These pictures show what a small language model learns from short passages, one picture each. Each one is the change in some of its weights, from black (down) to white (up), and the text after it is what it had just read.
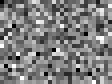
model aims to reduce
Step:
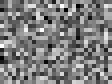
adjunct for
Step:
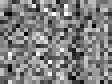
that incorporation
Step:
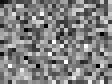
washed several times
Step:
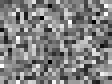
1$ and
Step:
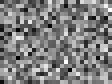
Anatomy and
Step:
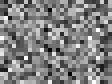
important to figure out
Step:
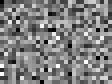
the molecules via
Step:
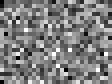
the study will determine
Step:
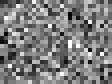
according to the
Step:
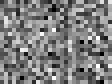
been integrated in clinical
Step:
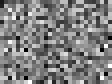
along with my
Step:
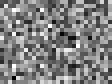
be powered
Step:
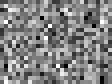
all of which are
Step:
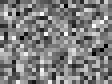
Moreover, it has
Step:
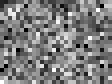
can be used in
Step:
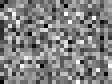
includes the assumption
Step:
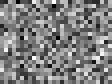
examined in these
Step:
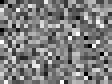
correcting the
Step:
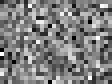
sensor fault
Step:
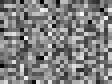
for case studies 1
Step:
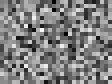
or Frequency
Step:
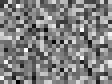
group processes. The
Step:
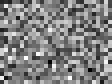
of a repeating
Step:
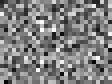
approach adopted by
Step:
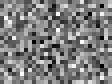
no significant relationship between
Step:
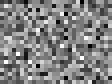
cases of dealing
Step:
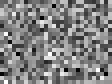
animals. The sample
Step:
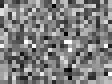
decrease in the amount
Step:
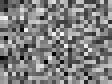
performed for the data
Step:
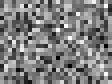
low electrical
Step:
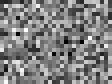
of h . The
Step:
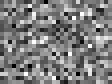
We analyzed protein expression
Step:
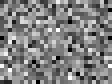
variant of
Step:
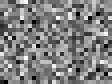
on Taste
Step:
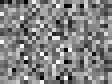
result of this
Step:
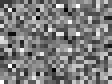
on a radio
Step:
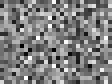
rate - c)
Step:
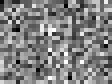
the existing synthesis
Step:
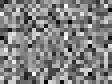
by a state of
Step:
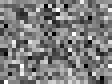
compartment with an
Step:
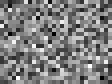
following on the
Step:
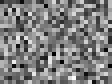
and time under conditions
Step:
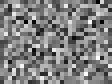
Arms, with
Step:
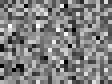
that customer satisfaction
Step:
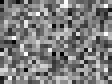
RT recovery
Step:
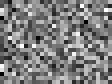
challenges translators
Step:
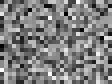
scale enterprises in
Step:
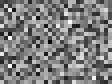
on the following
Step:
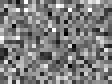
rupees two
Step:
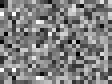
higher accuracy is
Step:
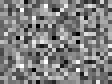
Institute of Medical
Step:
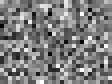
a horse
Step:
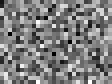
positive effect on
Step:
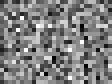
a consistent decline
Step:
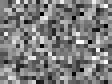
where tags
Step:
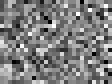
main predictors
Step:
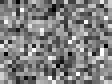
been seen especially at
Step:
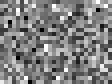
variables n and m
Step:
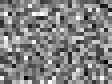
In *Dead
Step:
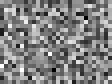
over } p
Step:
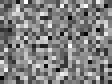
relevant to genetics
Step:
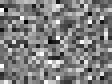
a seamless
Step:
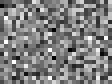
not exceed
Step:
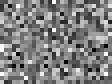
problem. The main
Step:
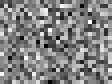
within an organization or
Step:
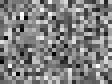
needed for the
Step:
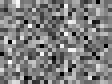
Although, there
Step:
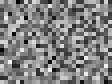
et al.,
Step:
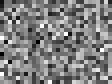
the lake.
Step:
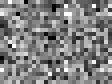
listen to at
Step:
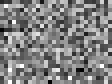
of studies have been
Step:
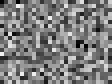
study was carried out
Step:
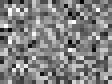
margin of
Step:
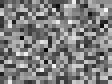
this review was to
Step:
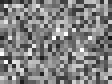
of binary
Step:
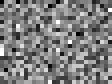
to hedge
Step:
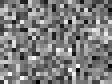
constraints and limitations
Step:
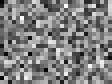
mean Standard
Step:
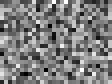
modern techniques involving
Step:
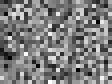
to guide the
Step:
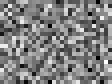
then repeat this
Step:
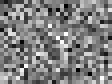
to as a single
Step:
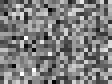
to March
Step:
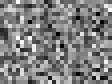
L]$ is
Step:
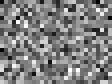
row it
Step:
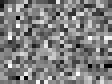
has significantly improved the
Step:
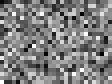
testing was done by
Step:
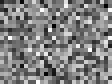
for an efficient
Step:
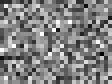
of the sampled
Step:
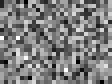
activity is conducting
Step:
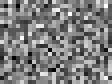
Once the
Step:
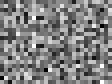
and Standard
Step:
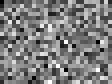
the energy density of
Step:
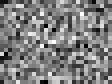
was collected from those
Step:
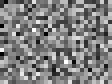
showed varying
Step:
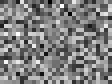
of warts,
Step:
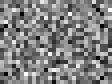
liquid which
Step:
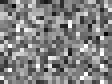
technology is presented and
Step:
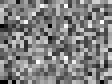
to solve environmental
